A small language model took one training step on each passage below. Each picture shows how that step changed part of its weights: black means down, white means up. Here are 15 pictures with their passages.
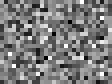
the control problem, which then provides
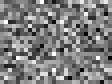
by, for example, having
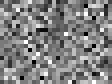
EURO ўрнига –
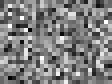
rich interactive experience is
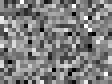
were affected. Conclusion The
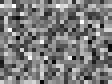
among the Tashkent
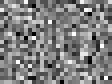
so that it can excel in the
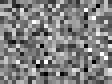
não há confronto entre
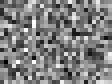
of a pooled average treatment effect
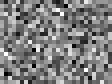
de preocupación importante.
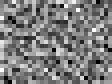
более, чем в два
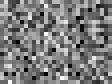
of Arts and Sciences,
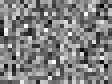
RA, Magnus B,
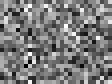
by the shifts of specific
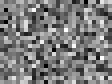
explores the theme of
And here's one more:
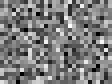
ТГПУ им.
